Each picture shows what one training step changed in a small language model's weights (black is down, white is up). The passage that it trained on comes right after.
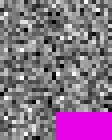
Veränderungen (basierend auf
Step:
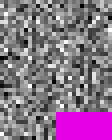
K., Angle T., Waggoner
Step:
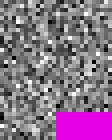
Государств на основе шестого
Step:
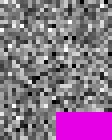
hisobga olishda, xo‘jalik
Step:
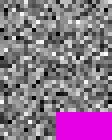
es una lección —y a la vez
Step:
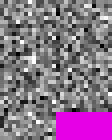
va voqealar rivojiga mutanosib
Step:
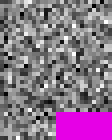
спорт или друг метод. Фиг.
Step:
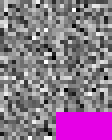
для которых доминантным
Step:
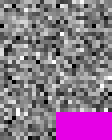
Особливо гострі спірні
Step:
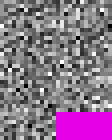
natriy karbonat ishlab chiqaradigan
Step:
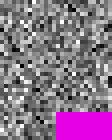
talab qilinadi [5]. TCF
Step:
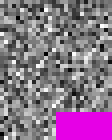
yang dilakukan dengan *test case*
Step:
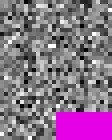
(датчики Д1 и Д2)
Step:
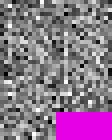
ekanligi bugun barchaga ayon
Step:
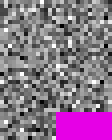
ellos modelos de exhibición
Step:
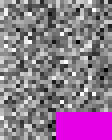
M., Soerjomataram, I.,
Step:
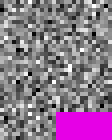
Messbereiches lagen (> 239
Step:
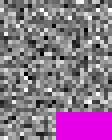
генах, що кодують
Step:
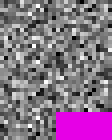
una fuente de energía fácil de
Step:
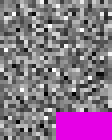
exención de cotizar,
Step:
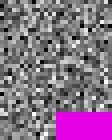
industrielle. En effet, les
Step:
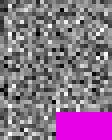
в том, что они являются неким
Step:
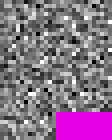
и всему живому на ней.
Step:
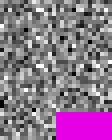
that: (1) the quality of
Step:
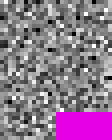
y las “Comunidades amigables”,
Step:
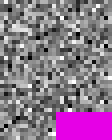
voor *nieuwe* apparaten.
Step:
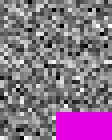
korxonalardan logistika faoliyatini samarali
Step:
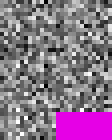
Кулишић, П. Ж.
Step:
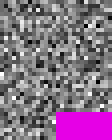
sig og fortælle
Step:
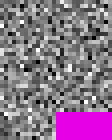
la psicología cognitiva, las
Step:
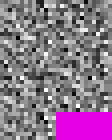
та дані без аудіовізуальної
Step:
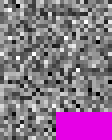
shirin shevasi yaqqol
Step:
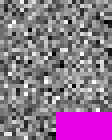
bog'lab, psixika tarkibidagi
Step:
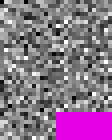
cerebro en dos fases, modo
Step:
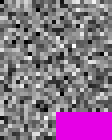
Food and Agriculture
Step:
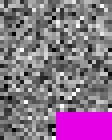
цитоморфологическим изменениям
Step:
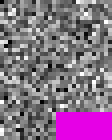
comparten la lucha contra el modelo
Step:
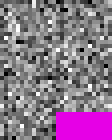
beneficiary, or recipient."
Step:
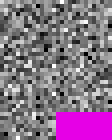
por exemplo. Creio que essas
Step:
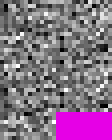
технического состояния. В
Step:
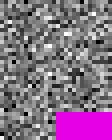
ou acoustique qui constitue un élément
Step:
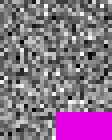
Institute of Accountants een speciale
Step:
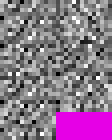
asırıp barıwı;
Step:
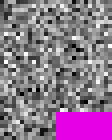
obyektiv va sub'yektiv asoslarga
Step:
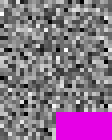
цифровых инструментов и
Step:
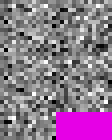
metodlarining nafaqat pedagogik, balki
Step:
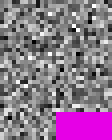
низкой кратности обладает
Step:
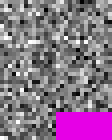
de gestación obtuvo resultados favorables
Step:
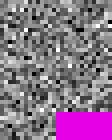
yordamida bajariladigan va qoidali
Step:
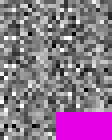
oqladi deb aytsak bo'ladi.
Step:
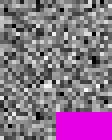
systemic thinking. Формирование
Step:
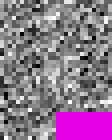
Le néocortex est considéré comme
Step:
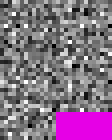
ўзгартириш сиёсатини
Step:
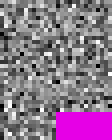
изменений во времени
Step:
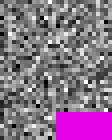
использования ω, уровень
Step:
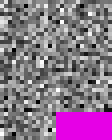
masyarakat, mengurangi praktik korupsi
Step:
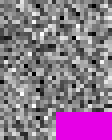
сегодня глобальной
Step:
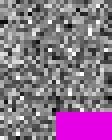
sharqshunoslaridan akad.
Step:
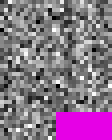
fornecem o produto ao
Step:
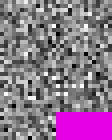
de Janeiro, em que o celular do
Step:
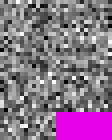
Avaliar o sentimento do paciente surdo
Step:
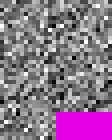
anglashda, san'atshunoslikka
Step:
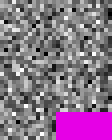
Buyuk kelajagimizni marda va
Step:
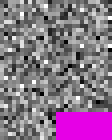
sea mucho más sencillo.
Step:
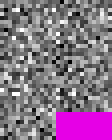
de methode stellig toch het
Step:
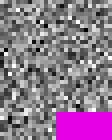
oqimini kuchayishi 5
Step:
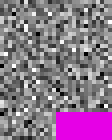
San Agustin sa problemang ito.
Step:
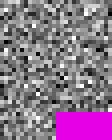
po oblastima postoji samo
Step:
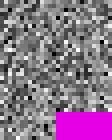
kegiatan PKM yang dilakukan
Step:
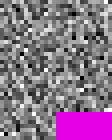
Велика Британія 19,61
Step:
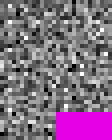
всё более острой,
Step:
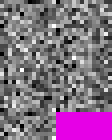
bagi perusahaan dalam pengambilan
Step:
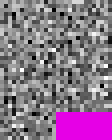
innovatsion usullarni qo'llash orqali
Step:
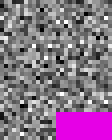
року в бруньці вже
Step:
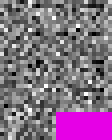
решать сложную мыслительную
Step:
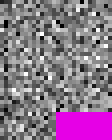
menejment, davolash pedagogikasi,
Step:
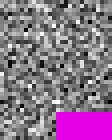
sezilarli o'sishi kuzatildi
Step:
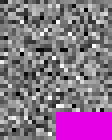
кейинчалик табиий
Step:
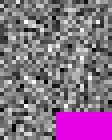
education: a randomized clinical
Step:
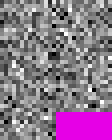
ko'rsatadi. Bu jarayonda o'quvchi
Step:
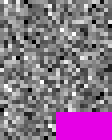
Maktabgacha ta'lim tashkilotlarida
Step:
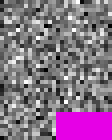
o Provedor de Justiça goza
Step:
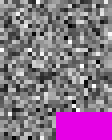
матеріалів кримінального
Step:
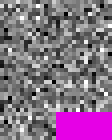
связь между спорадическим
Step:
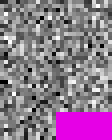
menen baylanıslı. Basqa da
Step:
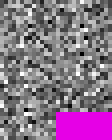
tushgan sanamning navkar
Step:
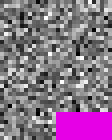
y se configura cuando el trabajador,
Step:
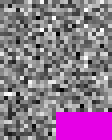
утверждение, в котором
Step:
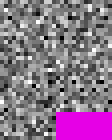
clear evidence base. Conflict of
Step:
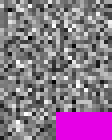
terletak di ujung, bulir
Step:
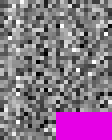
xulosa hamda foydalanilgan adabiyotlar
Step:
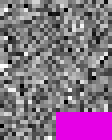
yillarda O‘zbekiston Respublikasini rivojlantirishning beshta
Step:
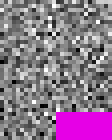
7. Схема поперечного
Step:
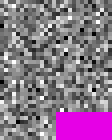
foydalanish yo‘lga qo‘yilgan.
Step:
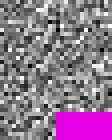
Nacional de La Plata (UNLP).
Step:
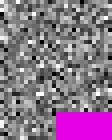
que esse comentário, que se
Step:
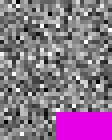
суб'єктивні ознаки
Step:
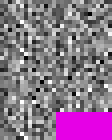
foydalanish mumkinligini tushuntirish; -
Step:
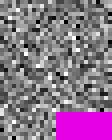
qo'llangan antroponimlar haqida
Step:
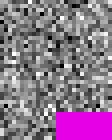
observaron abrasiones por roce (8%)
